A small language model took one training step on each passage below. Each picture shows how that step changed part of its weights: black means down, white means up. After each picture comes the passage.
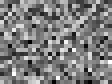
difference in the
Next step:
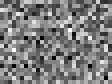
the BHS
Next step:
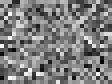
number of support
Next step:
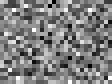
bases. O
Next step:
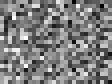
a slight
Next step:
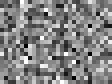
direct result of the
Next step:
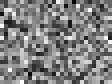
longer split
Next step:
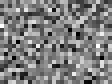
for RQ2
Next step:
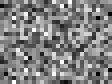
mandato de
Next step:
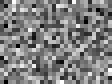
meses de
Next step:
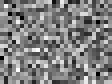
ratio means we must
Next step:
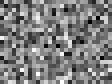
the orientation
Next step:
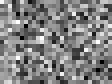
a jej
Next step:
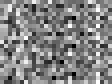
bosonic case
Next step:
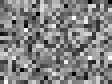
considerar a
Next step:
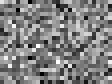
que es un factor
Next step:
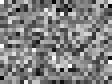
*Horm Res
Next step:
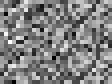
initial states. The
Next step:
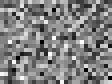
high amplitude, and
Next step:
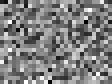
which involves
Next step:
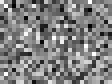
fraction, {\it
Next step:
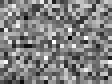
is block
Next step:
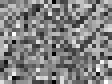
is mainly due
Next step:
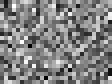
derivados do
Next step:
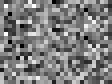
where we have
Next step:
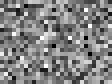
probing of quantum
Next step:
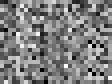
many different possible
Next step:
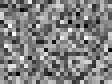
físico e
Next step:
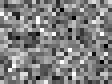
Outil de
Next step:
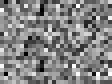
has been shown by
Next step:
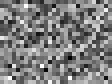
the area increases
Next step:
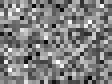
estudios en
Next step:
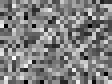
of a power
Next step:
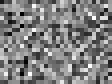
value and include
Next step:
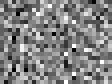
and an ordered
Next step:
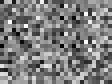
settle in
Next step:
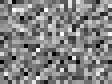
. \qquad
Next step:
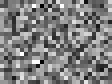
c}$ obtained from
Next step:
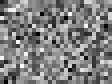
As baseline,
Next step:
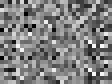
with time will
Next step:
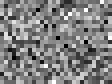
{ field at the
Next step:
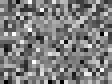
Physics and Applied
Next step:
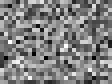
solutions. For that
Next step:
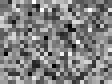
lamento y de
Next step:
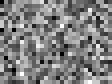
of linearized
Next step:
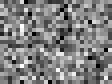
libertad individual
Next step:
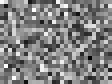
of Interest:
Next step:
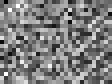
finds that at
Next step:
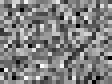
que conferem
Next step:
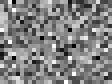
va buni
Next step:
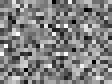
front can be
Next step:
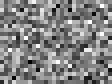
esa doim
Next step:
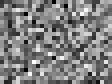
if and only if
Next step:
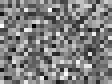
for substituting
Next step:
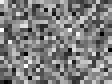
N. The state
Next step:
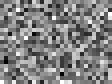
model. Here
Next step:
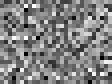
taken with respect
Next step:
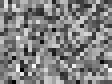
was considered by
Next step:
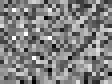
to measure.
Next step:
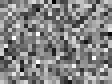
is given by
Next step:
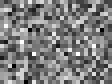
this construction has
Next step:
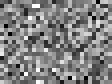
white and
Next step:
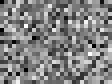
and launched
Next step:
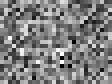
The agreement
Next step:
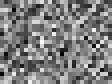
this and the
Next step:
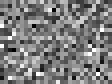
for support during
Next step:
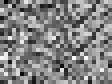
describe the
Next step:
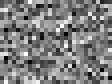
the right plot the
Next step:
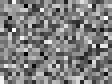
to a system with
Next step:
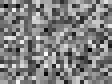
orientation to
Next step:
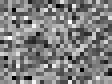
embargo este
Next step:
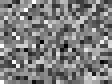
value used for the
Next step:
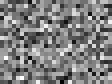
the muon
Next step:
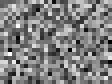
is typically
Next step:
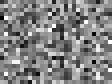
we cannot
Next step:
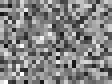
formed by a
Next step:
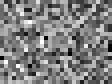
дій за
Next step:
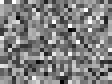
the yellow
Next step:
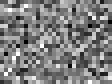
and name
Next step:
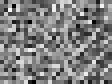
cm de largo
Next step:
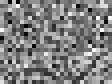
for MAC with
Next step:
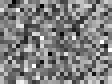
left and right
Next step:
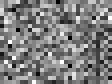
dari itu
